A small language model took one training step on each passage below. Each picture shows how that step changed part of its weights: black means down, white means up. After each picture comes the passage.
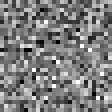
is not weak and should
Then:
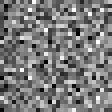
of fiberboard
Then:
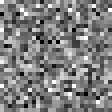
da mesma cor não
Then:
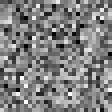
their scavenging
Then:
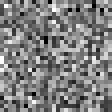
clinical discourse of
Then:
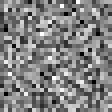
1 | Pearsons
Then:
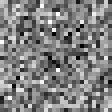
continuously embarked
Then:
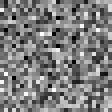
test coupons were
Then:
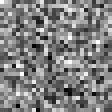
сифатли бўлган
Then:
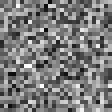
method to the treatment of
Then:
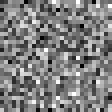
is heated in different
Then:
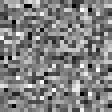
measuring the spectra
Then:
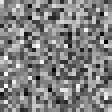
лет; и в
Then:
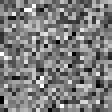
to prevent the occurrence
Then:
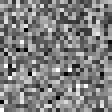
times of pandemic.
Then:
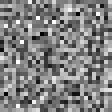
multiple of x .
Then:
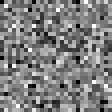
reference frame 3.
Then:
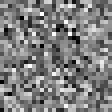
15 godina da
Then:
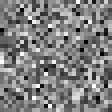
diversité des usages
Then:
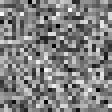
scenarios for 2025 and
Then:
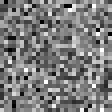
angular velocity
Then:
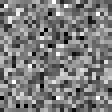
de los conjuntos
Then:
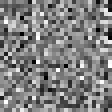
va shiddatli
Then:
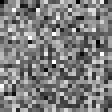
sensory profile;
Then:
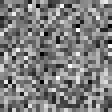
value P Good
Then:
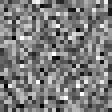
del objetivo de energía
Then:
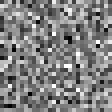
\text{ nm}$
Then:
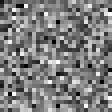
decrease congestion.
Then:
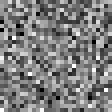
are used. In this
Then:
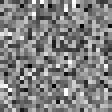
за допомогою
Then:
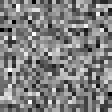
supports. Evaluation
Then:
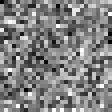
desafios na
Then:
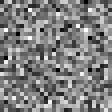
For example, we do
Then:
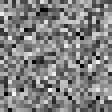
was derived to
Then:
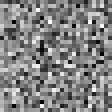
Methodology Semiotics
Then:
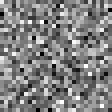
os diferentes modos de
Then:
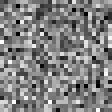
Robert Steed¹
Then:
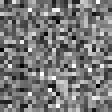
of building structure as
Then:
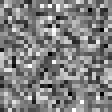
concludes that
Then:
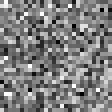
O segundo são
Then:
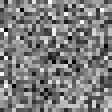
Sens Spatial
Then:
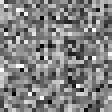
Escuela de
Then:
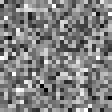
because the accompaniment
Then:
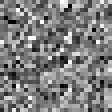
polymer assisted
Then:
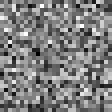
different humans,
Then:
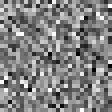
school. Studies suggest that
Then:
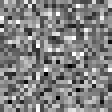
in dem ein anderes
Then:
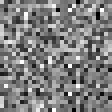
recente grote
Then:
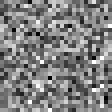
Essential oils
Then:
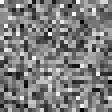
year of CAD experience
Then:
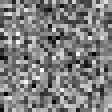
354 successfully
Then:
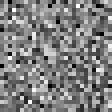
mechanisms. The findings in
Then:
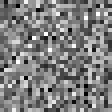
phenotyping strategies
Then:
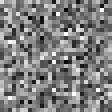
química e
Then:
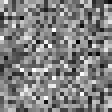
the project and highlighting
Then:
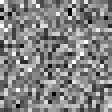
the ability to conceive
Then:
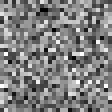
was dissolved in
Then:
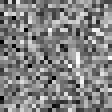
values of the organic
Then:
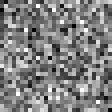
investigation (the case
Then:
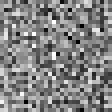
scale and Dr.
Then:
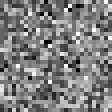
gravitational effects
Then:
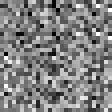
pengaduan atau
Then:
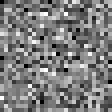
– No Does
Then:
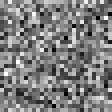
faoliyatini tubdan
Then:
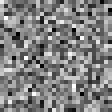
Império e
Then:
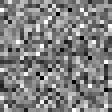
patriarchal and
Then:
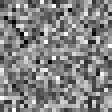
rehabilitation and
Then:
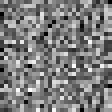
of the World Health
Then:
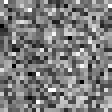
Nomer, Elton
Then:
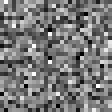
the structure of specific plant
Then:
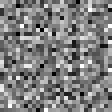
as métricas do
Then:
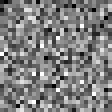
school-age children.
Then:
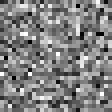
requirements, considering factors like
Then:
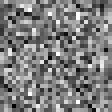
9, only in the
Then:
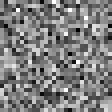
per Student in High
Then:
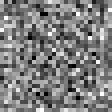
4(b) shows
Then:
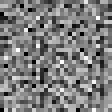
3 A 3 B Figure
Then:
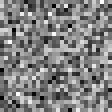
continuous evaluation of the
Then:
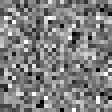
selalu sesuai
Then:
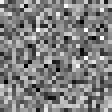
réécrit en
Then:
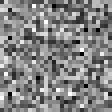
та методи.
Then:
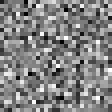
weekend hari
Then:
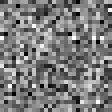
comprised mostly
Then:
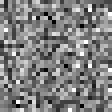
the considerable amount of
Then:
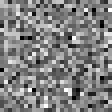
untuk menyebarkan dan
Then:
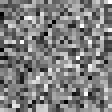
of the conflict is over
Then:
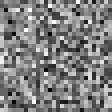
diversification on risk and
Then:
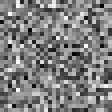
rules that supports
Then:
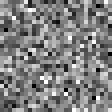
This interpretation continuum
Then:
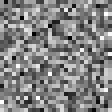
Rwandese Government
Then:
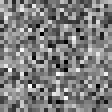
para cada uno de los
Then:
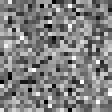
azot mineral se
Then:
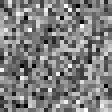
mixture of the
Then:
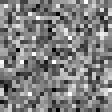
registered as a
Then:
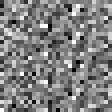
dalam penelitian ini adalah
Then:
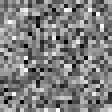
adequar esta tecnologia
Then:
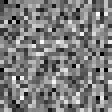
peeling when
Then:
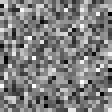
a presença de
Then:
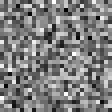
designs with cone
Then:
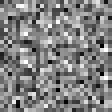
skills, and develop
